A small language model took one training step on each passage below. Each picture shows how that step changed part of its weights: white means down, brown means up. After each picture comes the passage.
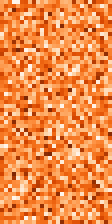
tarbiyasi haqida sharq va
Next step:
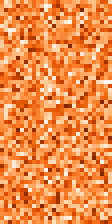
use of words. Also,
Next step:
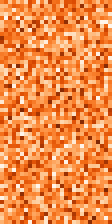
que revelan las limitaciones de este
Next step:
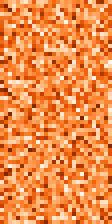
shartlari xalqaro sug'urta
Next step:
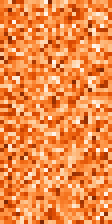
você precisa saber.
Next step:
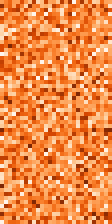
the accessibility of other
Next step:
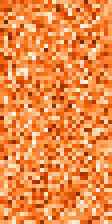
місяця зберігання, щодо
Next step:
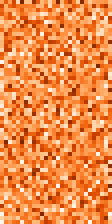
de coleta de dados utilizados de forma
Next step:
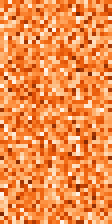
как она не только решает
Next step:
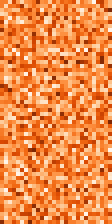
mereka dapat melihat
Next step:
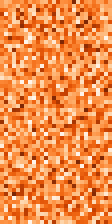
географические названия;
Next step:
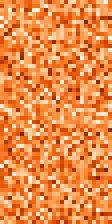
participación ciudadana. Por otro
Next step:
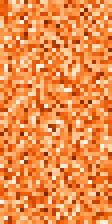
кооперативному форумі
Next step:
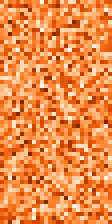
Аксенов А.И.
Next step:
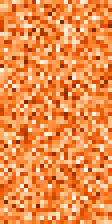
bosqichga ko'tarish
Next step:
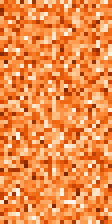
que se espera por causas
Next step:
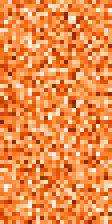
propias y no propias donde
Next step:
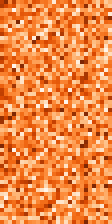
the root resin plant of the
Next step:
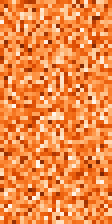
Tabela 1 mostra a análise
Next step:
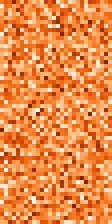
национальным видом спорта –
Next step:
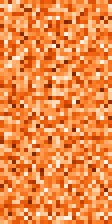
ushbu organizmlarni biologiya
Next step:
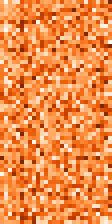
De asemenea, volumul
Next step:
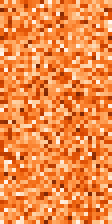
holatiga qaraganda kamroq
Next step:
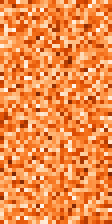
tanulók, tanárok,
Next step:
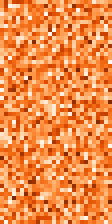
данных о том, какую
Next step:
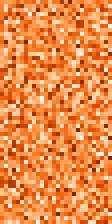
com artistas, atletas e
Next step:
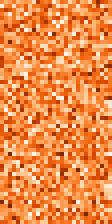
quality. Integration of
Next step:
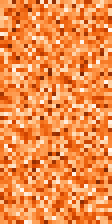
espectrales del sistema o estimador
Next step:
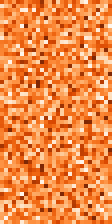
conflituoso — entre povos
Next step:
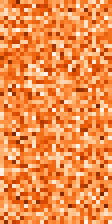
pada suami yang memiliki istri
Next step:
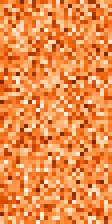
poco más arriba, que
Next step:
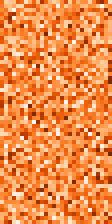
400 (quatrocentos
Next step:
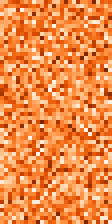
répertoire de dépôts du
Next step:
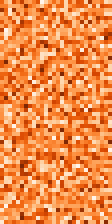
ansamblari bilan kengayib,
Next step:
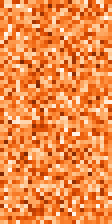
dunyodagi monarxiyaga
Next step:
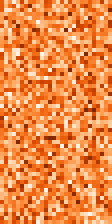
R, Raudatussalamah.
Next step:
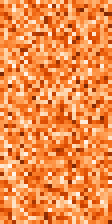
вакилларини кўплаб
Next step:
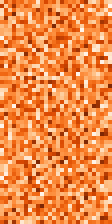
bu qonun bobi, Bu
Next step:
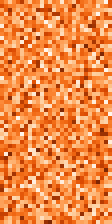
frecuente y grave del lado
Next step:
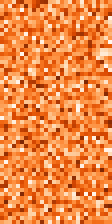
Campero [3], muchos
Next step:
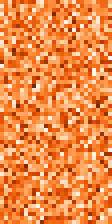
writing skills as a
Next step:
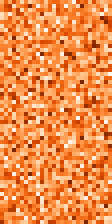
o‘rganish va yechimini
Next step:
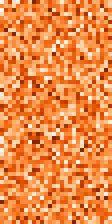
de diametrul piesei de
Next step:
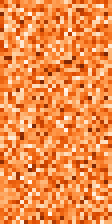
обумовлює повноту та
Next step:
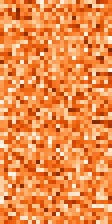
мощностью 500 МВт
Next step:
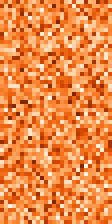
da Prisão Civil do
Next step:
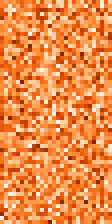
tenho controle sobre minhas
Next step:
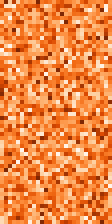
del Producto Interior Bruto
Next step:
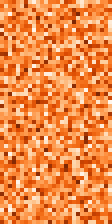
qo'yishdan oldin psixologik
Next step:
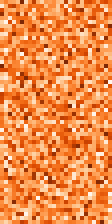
edifícios, eu chego
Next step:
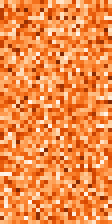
o un espacio geográfico
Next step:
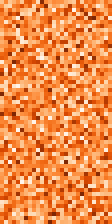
problemas existentes, sem abrir
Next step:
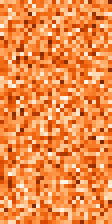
scrieri. *Dogma este din
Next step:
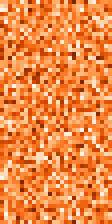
digital means.* Problematika
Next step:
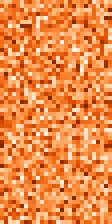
the article is to study and discuss the
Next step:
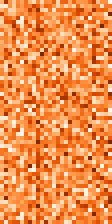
м Диапазон доз
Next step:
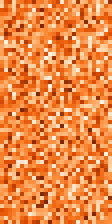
y el monto correspondiente de
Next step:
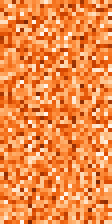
seres humanos. En sus
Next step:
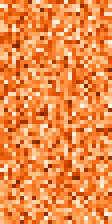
ante una víctima de
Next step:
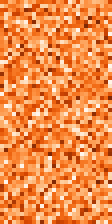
em peso, dos diferentes tamanhos
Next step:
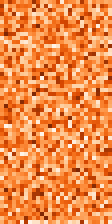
ADABIYOTLAR 1.
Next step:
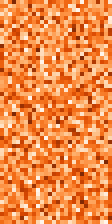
strategi, praksis,
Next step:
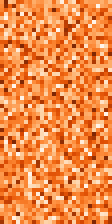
la Basílica, sobre
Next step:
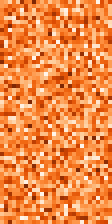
yil Nashr qilindi:
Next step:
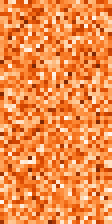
Source: Ministry of
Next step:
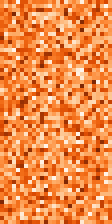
MIGNON. V «
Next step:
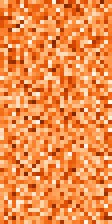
nafaqat o'quvchilarning bilim
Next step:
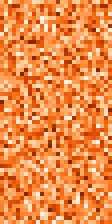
yurita oladi, his qiladi,
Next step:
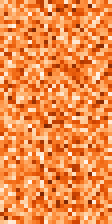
тешиқларнинг умумий
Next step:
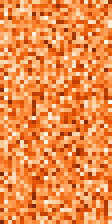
музейига олиб
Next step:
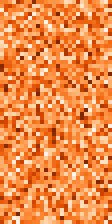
que era considerado excelente
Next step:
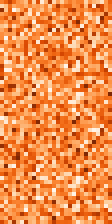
Рақамли трансформация
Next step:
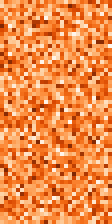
foram conduzidas em conformidade com
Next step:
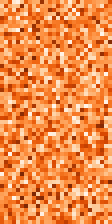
aula colectiva: una tribuna
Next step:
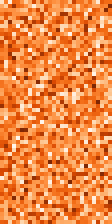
Kon ishlari asoslari. T.
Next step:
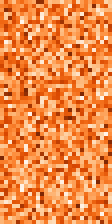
con los que se rigen una comunidad,
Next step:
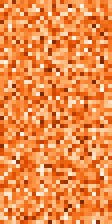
Nuclear Physics,
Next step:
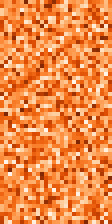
eng avvalo harbiy xizmatga
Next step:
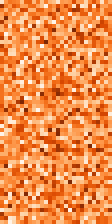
уларнинг мақсадлари
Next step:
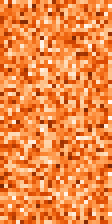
já está sob posse dos
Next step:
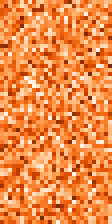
статистичними даними, основною
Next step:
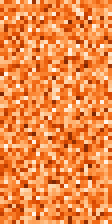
sufriendo, Mira que al
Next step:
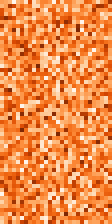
(m³) va harorati,
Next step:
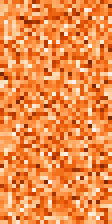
Kuratli obliegt als
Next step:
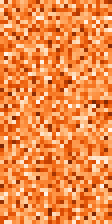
as an active subject of creative
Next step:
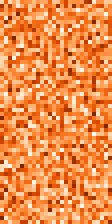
вам избежать искушения
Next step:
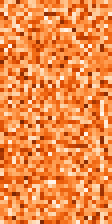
pendekatan yang lebih
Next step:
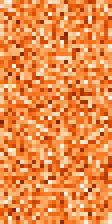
processen die in hun geheel of
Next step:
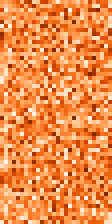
стратегия содержит
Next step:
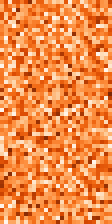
детей к обучению.
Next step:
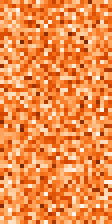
standarttan düşük
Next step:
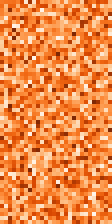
С. Топонимика. –
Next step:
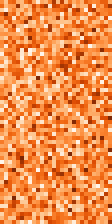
альп эчкиларни соф
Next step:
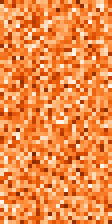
desumanizante. O Papa
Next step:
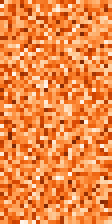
yo'naltirilgan kreditlar)
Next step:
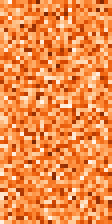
boekjaar 1996 in een
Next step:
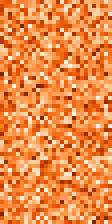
las publicaciones académicas, una mayor
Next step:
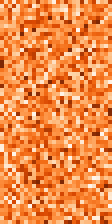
Yunusobod tumani
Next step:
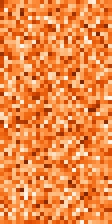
korxonalar ichki boshqaruv
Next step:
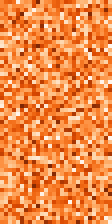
erysipela and deserved
